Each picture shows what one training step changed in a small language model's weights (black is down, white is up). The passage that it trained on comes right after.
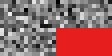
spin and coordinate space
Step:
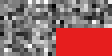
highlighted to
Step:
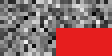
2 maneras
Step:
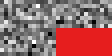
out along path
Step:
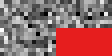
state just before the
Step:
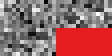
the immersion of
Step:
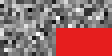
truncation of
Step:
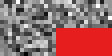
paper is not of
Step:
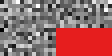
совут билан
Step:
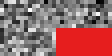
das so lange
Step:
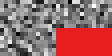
datasets, and
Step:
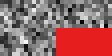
symmetry of the
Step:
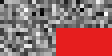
impact on pulsed
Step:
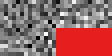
where gas heating
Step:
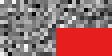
realize an open
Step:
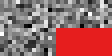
этого метода
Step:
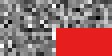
is composed of
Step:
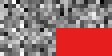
must be systematic.
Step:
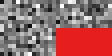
дву -
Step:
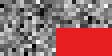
abstellen können.
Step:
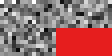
gives the upper end
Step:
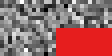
equipped with
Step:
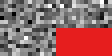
type and severity
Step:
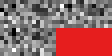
Press. -
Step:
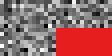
boa prática
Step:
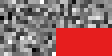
is also a
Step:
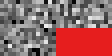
is expected to use
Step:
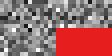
of throughput in
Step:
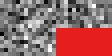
flux we have seen
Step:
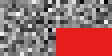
The basic data set
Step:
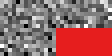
holes is very
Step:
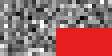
die oprecht
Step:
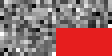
a light BH
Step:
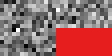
in the end or
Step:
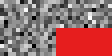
développer des
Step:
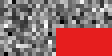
Gaussian with resolution
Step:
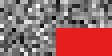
frequency), but because
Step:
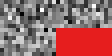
applied not only to
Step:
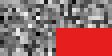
is related to the
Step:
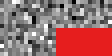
and two different values
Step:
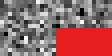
this regime and the
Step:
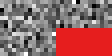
precursor to
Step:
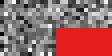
an external bias
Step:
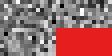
(first and
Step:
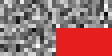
for the cases without
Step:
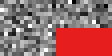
z obrad
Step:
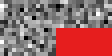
$H$ is
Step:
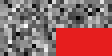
absorber structure
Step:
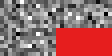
physics feedback once
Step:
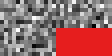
is to say,
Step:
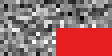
подходы для
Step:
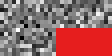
$g$ is
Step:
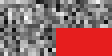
x \in
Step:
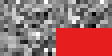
we use the potential
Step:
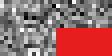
one. We use
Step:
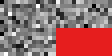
bir tilda
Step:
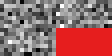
ook een
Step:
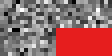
A second factor is
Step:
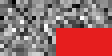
sensors at
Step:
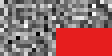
formação continuada
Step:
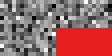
scaled by the
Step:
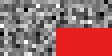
details). We first
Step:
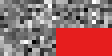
the A0V
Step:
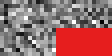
perilaku yang
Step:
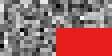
one example simulation of
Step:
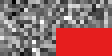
measured. Frequency
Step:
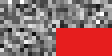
on this issue
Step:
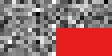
mercado en
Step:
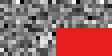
Time to
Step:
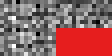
опыт с
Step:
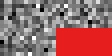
remaining neutral hydrogen
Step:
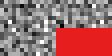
sua importância na
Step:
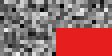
the first and second
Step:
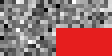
O Clase
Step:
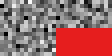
and the π
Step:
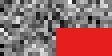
in these regions.
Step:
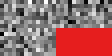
estimated to be
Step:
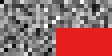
não normativas
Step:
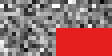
— имели
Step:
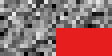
km grid,
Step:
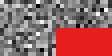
tipo de
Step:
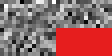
y estados
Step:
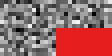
ит ўз
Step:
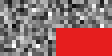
mode of double
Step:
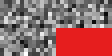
structure function in this
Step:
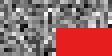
a consequence
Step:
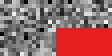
The opinions
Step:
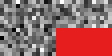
the asymmetry.
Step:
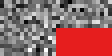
noise at low
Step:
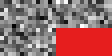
capable of
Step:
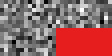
said, well
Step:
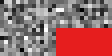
molecular beam which
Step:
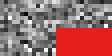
analyze the peak
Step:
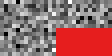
and the costs
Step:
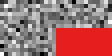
(Université de
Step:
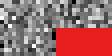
is planned
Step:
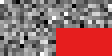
qil sadqa
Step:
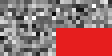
adicción a
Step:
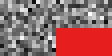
limit of large
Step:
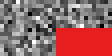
instrumentos criados
